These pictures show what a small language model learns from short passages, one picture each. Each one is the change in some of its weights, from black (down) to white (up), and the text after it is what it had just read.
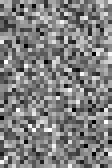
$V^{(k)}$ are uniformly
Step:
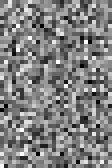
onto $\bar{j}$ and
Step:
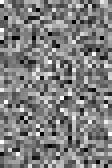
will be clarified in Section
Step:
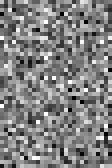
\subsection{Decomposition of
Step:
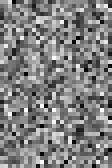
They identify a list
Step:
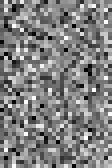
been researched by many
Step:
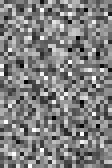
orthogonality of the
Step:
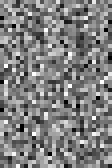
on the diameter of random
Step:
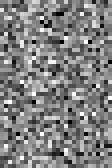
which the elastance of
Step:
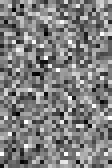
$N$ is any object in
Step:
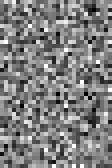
x_j \rangle \ge
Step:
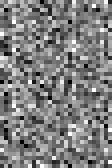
achieved in the next section.
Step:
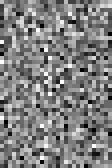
is said to be of
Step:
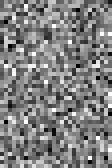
$$ By direct computation this is satisfied
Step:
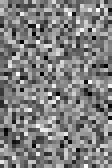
the $(x,y)$-plane
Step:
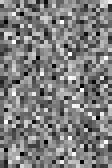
(ii) has already been
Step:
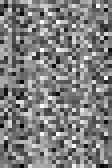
\ ker \ \partial = \
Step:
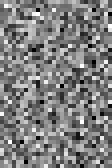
always denote a pair of sub and
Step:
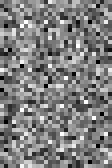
une id\'ee de
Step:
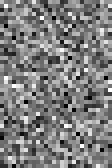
$II_1$ could
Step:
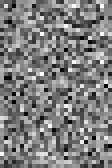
particular solution $v(t)$
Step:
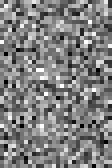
where $A: {\Bbb
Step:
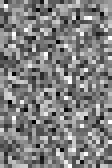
much the convergence of eigenvalue estimates,
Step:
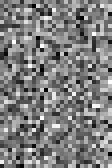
difficult to interpret
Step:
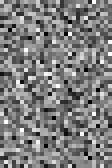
of the functor of traces
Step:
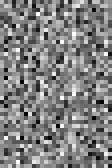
the following boundary conditions hold:
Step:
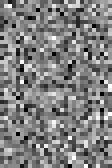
it is non-empty by the
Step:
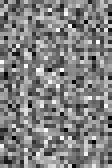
set of eight distinct points,
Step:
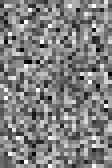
strictly negative, outside the
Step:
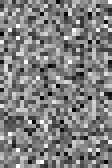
Schwefel's test function
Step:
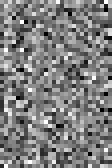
from \ref{pre} is
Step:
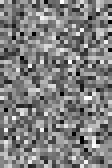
$t\in {\Bbb
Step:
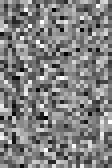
\leq i \neq j
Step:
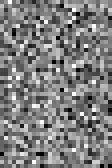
the total mass of the induced
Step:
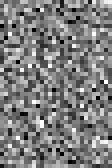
we discuss the process of
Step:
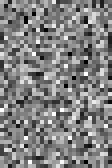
at VWA vectors in
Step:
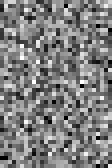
zone changes are
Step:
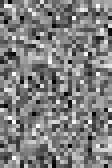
not always happed in
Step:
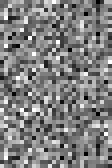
are encouraging,
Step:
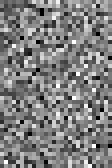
la correspondance d'\'equation
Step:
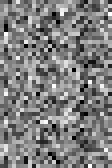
repeatedly played
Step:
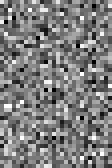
more detailed analysis of
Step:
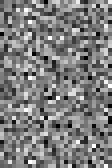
lax double glueing construction
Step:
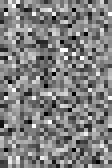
according to ([19],
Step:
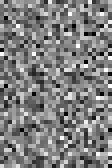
low-rank SVD
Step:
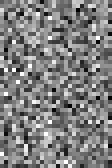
tangent and the normal bundle of
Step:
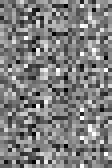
ввел в
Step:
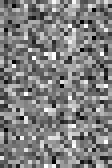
heuristic arguments given above.
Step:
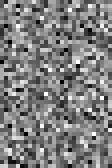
matrix. It prevents the
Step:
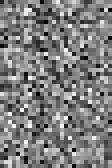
mathematical framework for modeling
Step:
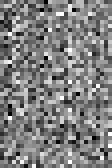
logits. Therefore, it is
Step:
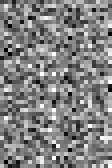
three different topics which have
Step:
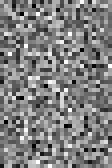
the similar way as for the invariant
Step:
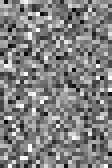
such that $0$ is its
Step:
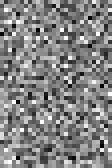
of Applied Mathematics}\\ {\small
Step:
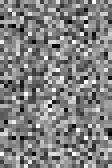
of the results on minimal surfaces in
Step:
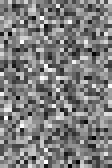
\to k} P_j
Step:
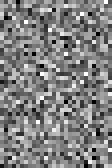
to cyclotomic polynomials
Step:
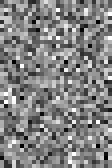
This completes Step 3.
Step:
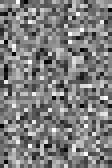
pairwise conditional independence
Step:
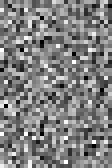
\begin{split} &\log
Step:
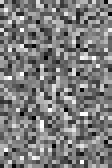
rest of the proof of the
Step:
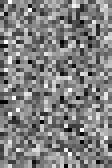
entry into 1. For
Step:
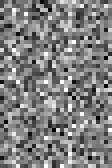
improving an initial estimate. The
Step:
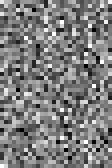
(DLRA) of a
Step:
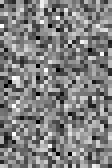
usual formulas. \noindent
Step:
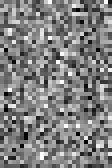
immediately implies that $f$ is
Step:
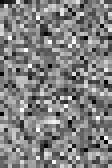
was independently raised by
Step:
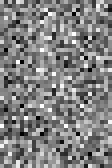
\medskip The function $F$
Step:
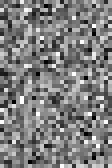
statistical inference problems
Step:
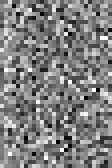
work with the stochastic force
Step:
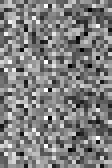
uniformly Lipschitz continuous and bounded by
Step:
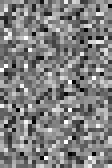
selecting elements from two given
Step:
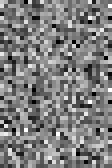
the coarsest shown
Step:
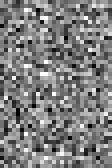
to a certain robot
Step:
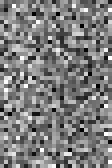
condition, the output of FEM
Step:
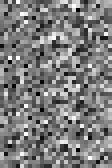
reasonably nice measure
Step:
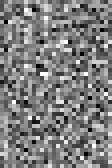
to a function \(f\)
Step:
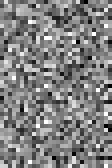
by summing over all possible
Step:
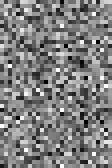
and 2, we infer
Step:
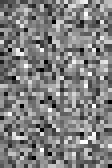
proof goes along the same
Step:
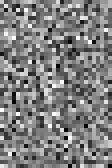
as the random sampling
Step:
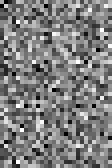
method reduces the cost of
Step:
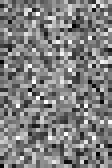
new families is independent of
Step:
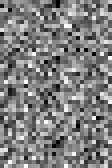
Again, summability of
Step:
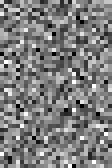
motion, where the elements of
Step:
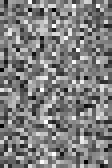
\qquad \lim_{t
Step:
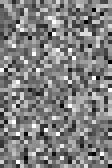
an isometric diffeomorphism.
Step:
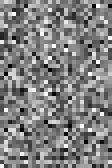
& \hspace{6pt}
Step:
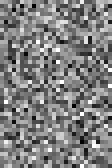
$f\in C^{\infty
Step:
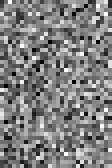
Let $r_1$ and
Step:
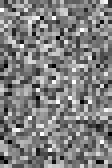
the product \begin{equation*}
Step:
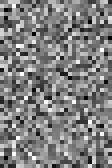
and the causal type of
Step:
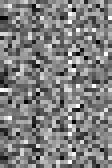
w.r.t. all
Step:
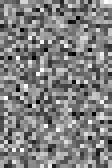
we study, convergence is not
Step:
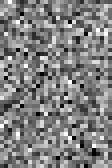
nonnegative elements and are equal to
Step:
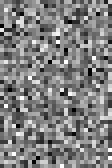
is Proposition~4 of that paper
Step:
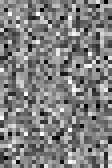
focal equilibrium. Then
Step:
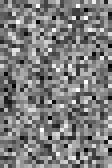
of being’s continuation
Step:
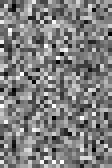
variable which takes a value of
